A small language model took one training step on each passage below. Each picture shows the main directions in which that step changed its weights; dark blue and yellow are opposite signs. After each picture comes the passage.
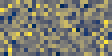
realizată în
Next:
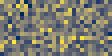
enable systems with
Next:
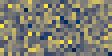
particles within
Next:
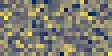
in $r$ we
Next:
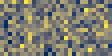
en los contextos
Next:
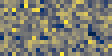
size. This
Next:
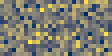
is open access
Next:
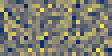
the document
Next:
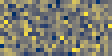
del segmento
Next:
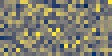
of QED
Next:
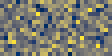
the construction of
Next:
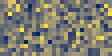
small propagation
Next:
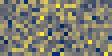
sphere, the
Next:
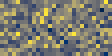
dla nurtu
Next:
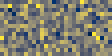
Each plot
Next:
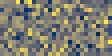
\hline $
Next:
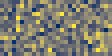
the mass shift
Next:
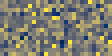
parte de los
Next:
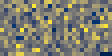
Pucher im
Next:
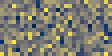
yang tercermin
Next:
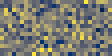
fundamental given
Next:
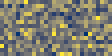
of Physical
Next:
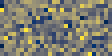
lines' intensity
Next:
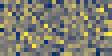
and similar results have
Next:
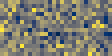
this definition of
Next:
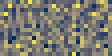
the conductivity
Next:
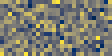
with a similar
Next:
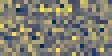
от страха
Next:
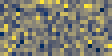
method and its events
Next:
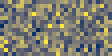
be the graph
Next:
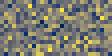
Note that we
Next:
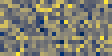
що в
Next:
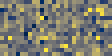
NTB ва
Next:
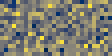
character who
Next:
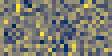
zostaną one
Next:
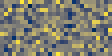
com discentes do
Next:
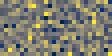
black hole
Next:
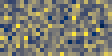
the location of
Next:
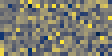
as discussed
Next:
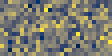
subspaces at
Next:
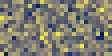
which satisfies
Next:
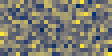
of enclave in
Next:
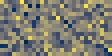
leerse en
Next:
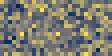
take over some of
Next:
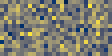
difficult to
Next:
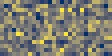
system is in the state
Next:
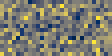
demodulation frequency of
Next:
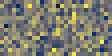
doit être
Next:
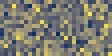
contribute to the
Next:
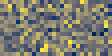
un manque de
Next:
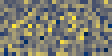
și să
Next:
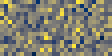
жуда кам
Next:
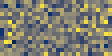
um campo
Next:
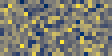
on foreign
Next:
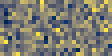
di dirimente
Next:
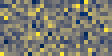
in the original
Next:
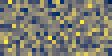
estimated as
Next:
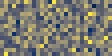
Therefore, the
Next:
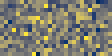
funded by the
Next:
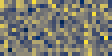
e altri
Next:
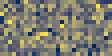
wind is able
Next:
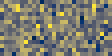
low energy, and the
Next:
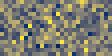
motion internal to
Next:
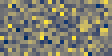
dan UMKM
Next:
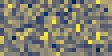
not satisfy
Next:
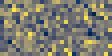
energy surface. This
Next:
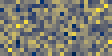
sua base de
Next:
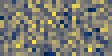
the requirement to
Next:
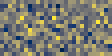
with detections
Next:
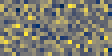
influência sobre
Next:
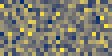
Léger est en
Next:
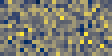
in the same manner
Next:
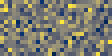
diversidade de
